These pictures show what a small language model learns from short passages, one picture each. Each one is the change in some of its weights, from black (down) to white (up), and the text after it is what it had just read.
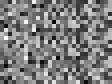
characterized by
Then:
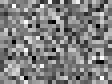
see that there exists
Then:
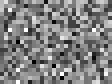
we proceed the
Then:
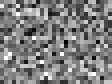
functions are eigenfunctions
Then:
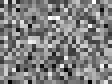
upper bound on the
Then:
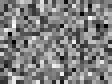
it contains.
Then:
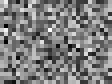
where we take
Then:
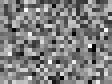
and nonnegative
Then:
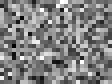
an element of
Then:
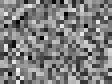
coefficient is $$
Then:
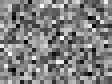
irregular domains
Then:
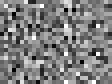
enter the
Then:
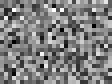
is proven
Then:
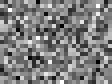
for some sequence
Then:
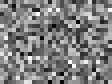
context, mathematical
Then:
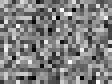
{\em An
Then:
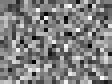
contact form, or
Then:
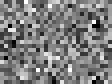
a constructive solution
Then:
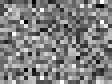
there exists a positive
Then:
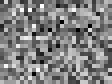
positive distribution and denote
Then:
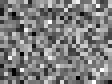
obviously a rational
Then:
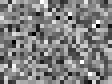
ideal $\m
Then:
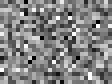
Moreover, $\ex
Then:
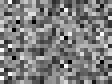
types of
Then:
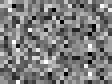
doing this,
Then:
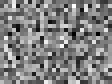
states that the
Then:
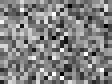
Let us give the
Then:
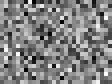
We may write
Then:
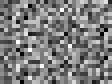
radius limit.
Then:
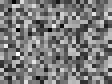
weak limit of a
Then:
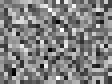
is that, to
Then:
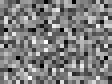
subsection is admissible
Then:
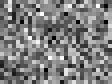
spacetime is a
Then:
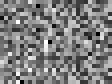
involve odd variables
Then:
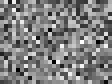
on the free
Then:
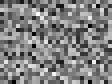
independent homogeneous polynomials
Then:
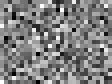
in Theorems
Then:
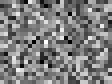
$X$ admits
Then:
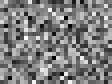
and can be used
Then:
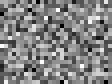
then for any
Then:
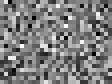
acting on zero
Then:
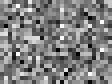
This maximization has
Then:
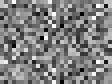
is a consequence of
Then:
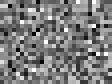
yield coefficients
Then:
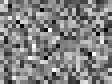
diffusion, we
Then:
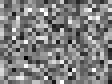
$z$ denoted
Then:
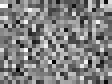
Note that from the
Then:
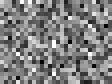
covering of
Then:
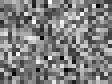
This is a subspace
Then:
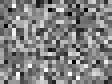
that $L$
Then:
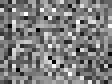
depend on the
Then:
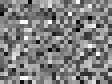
trivially and has
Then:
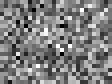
for this system.
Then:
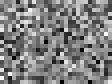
index of a
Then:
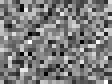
of a string
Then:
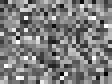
functions} We first
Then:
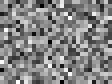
direction for further
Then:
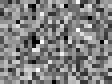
regular ring. If
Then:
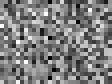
function $W$.
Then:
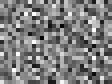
equations, namely
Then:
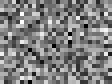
ne les
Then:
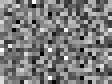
words of length
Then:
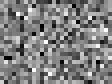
superconformal algebra
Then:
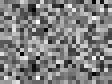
constants. We
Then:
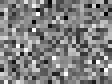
known so far
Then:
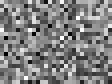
pages, we
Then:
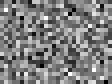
pointwise adaptive
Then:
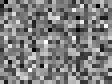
itself satisfying {\rm
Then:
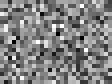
on diesel
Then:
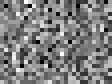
$n$ and
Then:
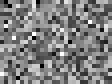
obtain some multiplier
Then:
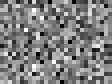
Proposition 3.1
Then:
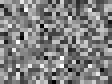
of $G$
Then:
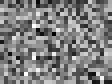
explicit formula for the
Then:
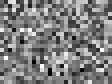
the direction of
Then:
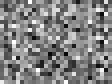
U$. Then,
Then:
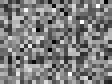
integrand and therefore
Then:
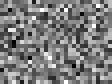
a case when
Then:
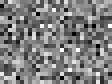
cf.\ the
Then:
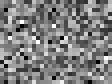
filled by two
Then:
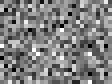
our variational inequality
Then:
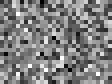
coefficient $D$
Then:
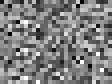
signature factor already
